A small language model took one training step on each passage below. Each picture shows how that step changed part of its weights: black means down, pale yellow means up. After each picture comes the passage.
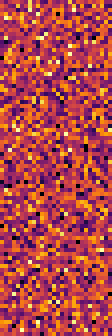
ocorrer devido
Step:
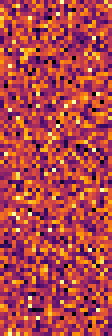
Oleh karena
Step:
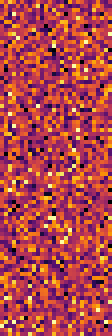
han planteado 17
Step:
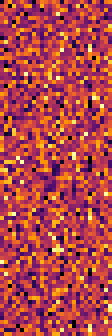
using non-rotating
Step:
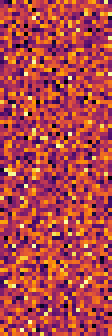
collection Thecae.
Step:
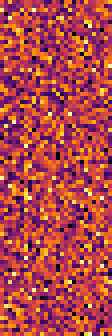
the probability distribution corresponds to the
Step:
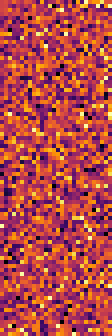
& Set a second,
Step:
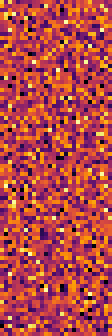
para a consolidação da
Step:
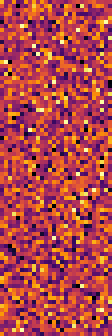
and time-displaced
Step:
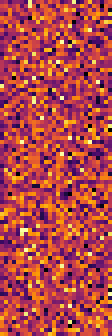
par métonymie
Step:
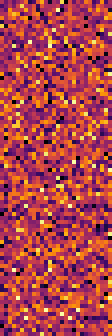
дозы азотного
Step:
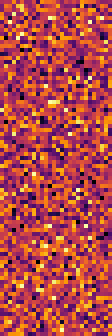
de los mismos.
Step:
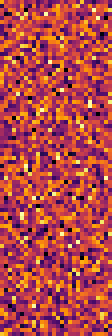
Maal: Journal
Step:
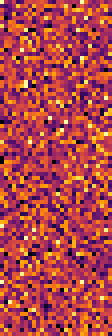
percebe-se o
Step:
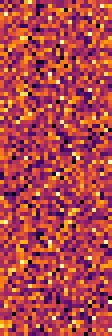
les participants était
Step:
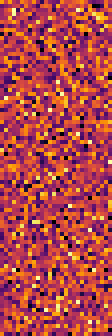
as in Fig. 7.
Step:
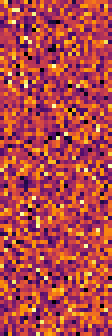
jet. Comparing the
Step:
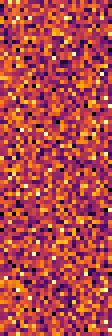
22 лютого).
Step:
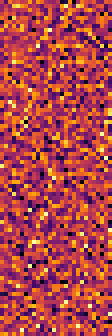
recebem tratamento
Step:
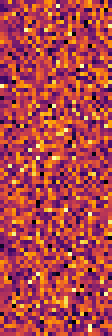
have as denominator the
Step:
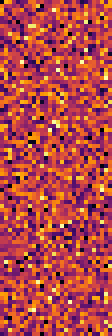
região de Matão
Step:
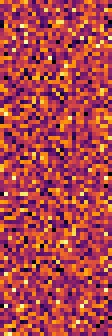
towards negative values for
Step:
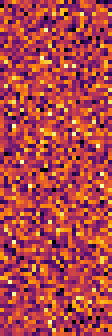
Los efluentes
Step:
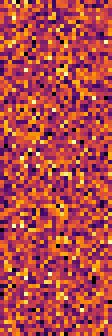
J.\ Math.\ Phys.}
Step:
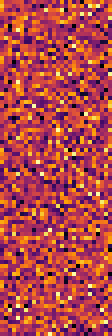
This setup produces the same
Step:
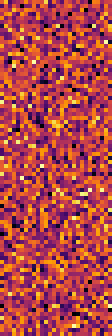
is worth noticing that
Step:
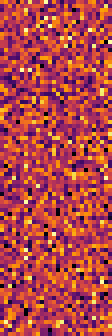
the stability of the target material
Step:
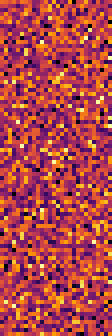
true light curve, dashed
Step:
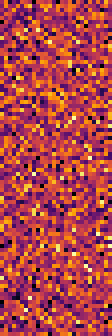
Thus $V_k$ is
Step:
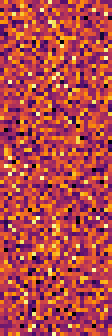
Matrimonio*. n.
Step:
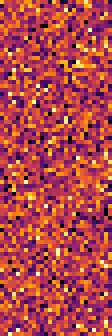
y tendencias durante
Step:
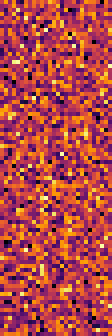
to bottom – options
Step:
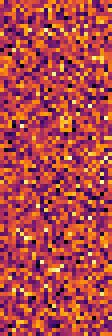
with a mixed metal
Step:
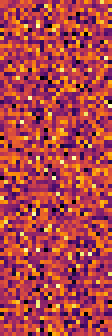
software as well as
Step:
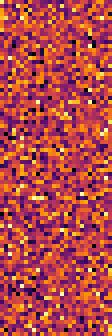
principal e o piso
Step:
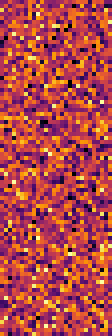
em diversas situações em
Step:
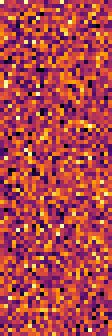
first-order Markov
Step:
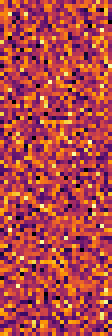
geometrical evolution of a
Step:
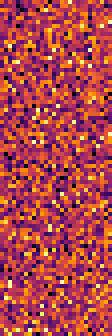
\end{equation} At the
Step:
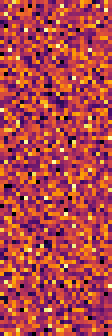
в мощную
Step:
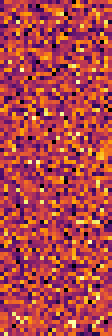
these results. The first is that
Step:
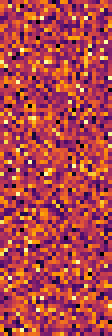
щоб переконати
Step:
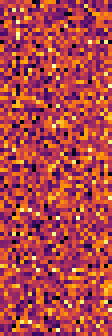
scattering cross section with a
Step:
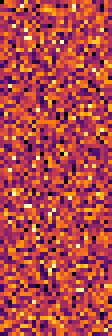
in the THz range.
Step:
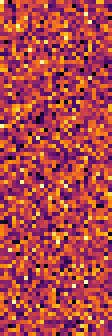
that by disregarding the
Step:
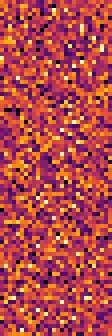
Single locus association
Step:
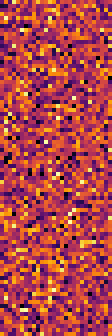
pour les détenteurs de
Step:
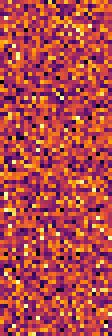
дали МСП ще
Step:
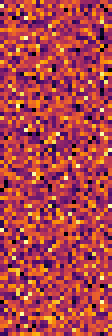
bir şekilde
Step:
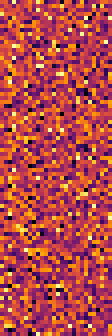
sobre una época o
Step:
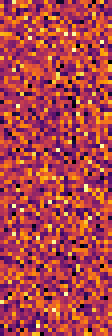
is extracted over the
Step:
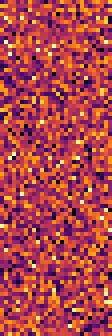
$n$ integer variables
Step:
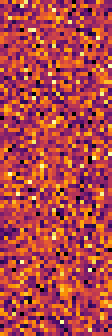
to helium-rich
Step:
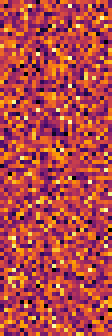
In order to compare with the
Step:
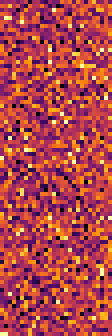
single finger are shown to
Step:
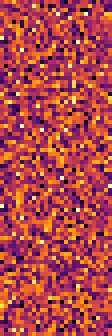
that the acceptance rate is
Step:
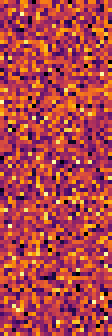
early treatment the number
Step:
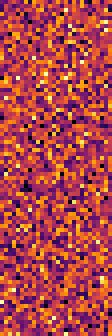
Magnus force
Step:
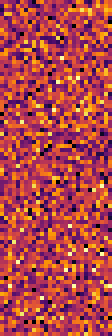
total number of nodes. The
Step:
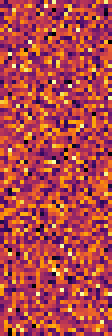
for the large dust masses
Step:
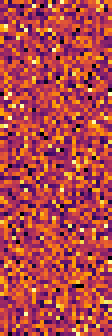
energy of static quarks
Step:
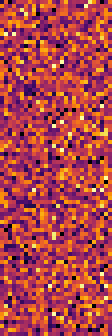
(boshiga mix
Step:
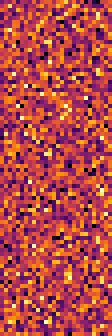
Billet Fr.
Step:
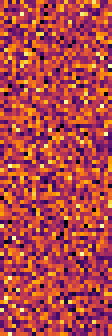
sociales a partir de
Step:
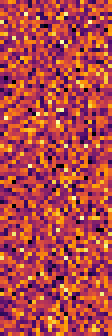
by RAM, and the
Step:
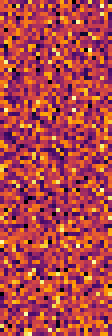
the main electrical transport
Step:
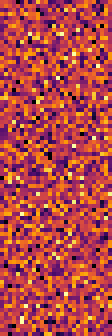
follow from well-known
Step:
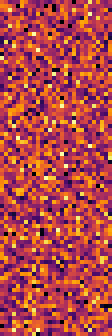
de energía pueden
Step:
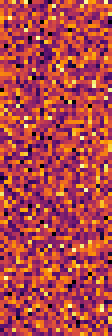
transition metals such as Fe
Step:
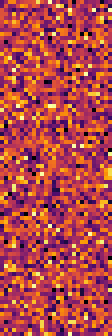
⁹ Além de
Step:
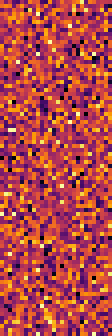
& Parker, S.
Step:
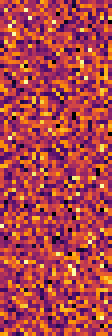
semigroup is common
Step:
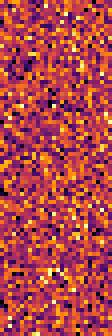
are coordinates in the four
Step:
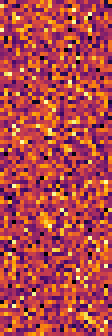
reflexos de um poder
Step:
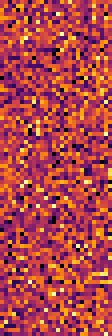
equation is, again,
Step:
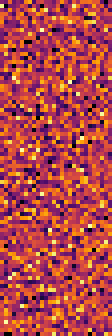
orqali misol
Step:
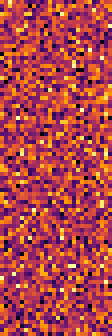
magnetic fields of up to several
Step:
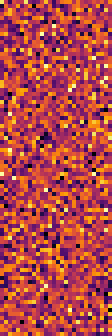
\newblock OFDM for optical
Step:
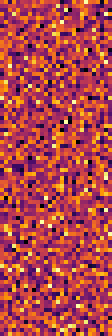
capture cross-sections of
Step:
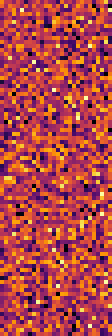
be adapted to the
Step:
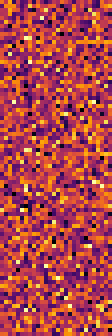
study of T2HKK
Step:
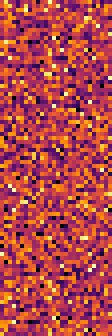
los elementos de evaluación que
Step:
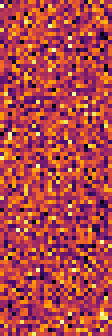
do Inquilinato e
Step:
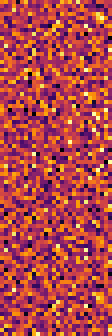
discussed in the previous Section, it
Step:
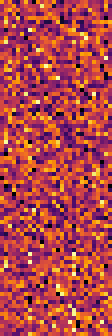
next step is to
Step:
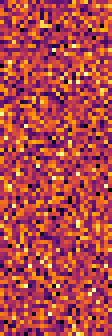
observation for residual-era
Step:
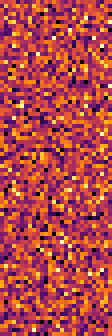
(Clado 1) o
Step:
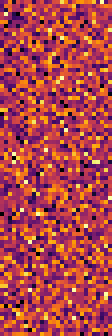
boundary conditions on two ends of
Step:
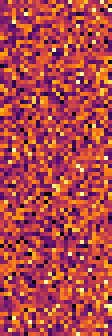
under internal tension, given
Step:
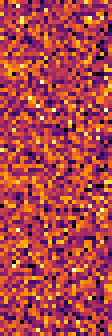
This work was supported by the
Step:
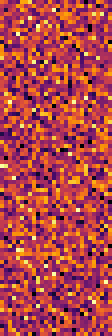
the fermion determinant in
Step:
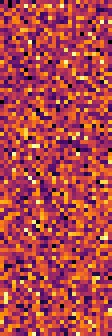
galaxies. Indeed, so
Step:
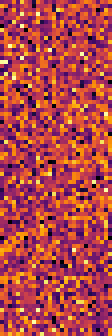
determines the displacement
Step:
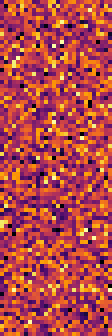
a desirable continuum limit
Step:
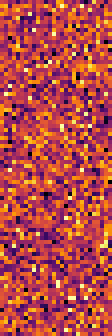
a 44 anos,
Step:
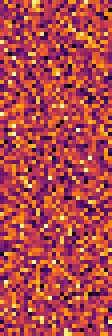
we check the depletion
